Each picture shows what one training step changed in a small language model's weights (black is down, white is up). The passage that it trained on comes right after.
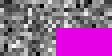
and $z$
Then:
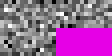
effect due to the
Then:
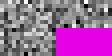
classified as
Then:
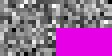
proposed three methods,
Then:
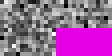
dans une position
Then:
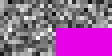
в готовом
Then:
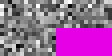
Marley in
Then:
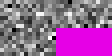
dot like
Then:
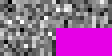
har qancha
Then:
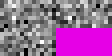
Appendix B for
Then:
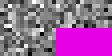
ta'sir va
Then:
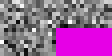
diagonal of its
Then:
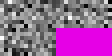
central thesis
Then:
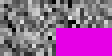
to extend our
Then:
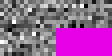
surface of the
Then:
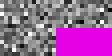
sequence of
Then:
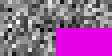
that the pulsed
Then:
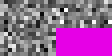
difference stems
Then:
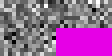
to combating
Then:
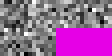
on the extent
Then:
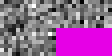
while the calculated
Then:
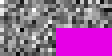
is in such a
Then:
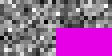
the solution for the
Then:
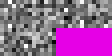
causats per
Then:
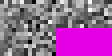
теорії та
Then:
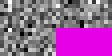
very strong string
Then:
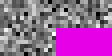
is evident from
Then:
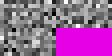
tension between
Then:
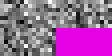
generated by
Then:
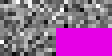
of security
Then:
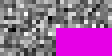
through Theorem
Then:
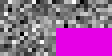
The exchange
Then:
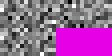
signaling during
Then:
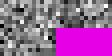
the picture
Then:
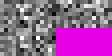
решения по
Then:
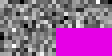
и форма
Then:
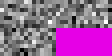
typical test in
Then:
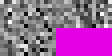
puits à
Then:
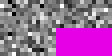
relacionar la
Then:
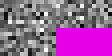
uma linha
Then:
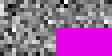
formulating specific
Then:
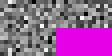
та їх
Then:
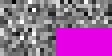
of their localization
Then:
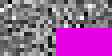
normal training; and
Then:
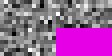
of galaxies from the
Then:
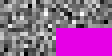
do mesmo.
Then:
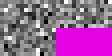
revela em
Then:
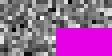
Of the
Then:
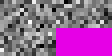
that Fig.
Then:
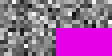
va ularning
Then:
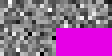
una red más
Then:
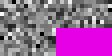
decrease for stars
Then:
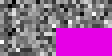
and then can
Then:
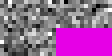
the RG flow
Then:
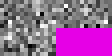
again, a
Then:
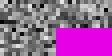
to MPS
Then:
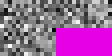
\phi \to
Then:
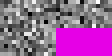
In {\em
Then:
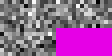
that, after the
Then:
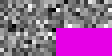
risk of
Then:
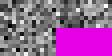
the sum of two
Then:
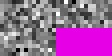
la práctica
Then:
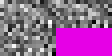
до, у
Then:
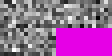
Culture of
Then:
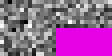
for each of these
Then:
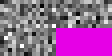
accordés sur
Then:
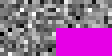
for this dynamics.
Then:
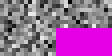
context to the
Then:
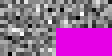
theory today
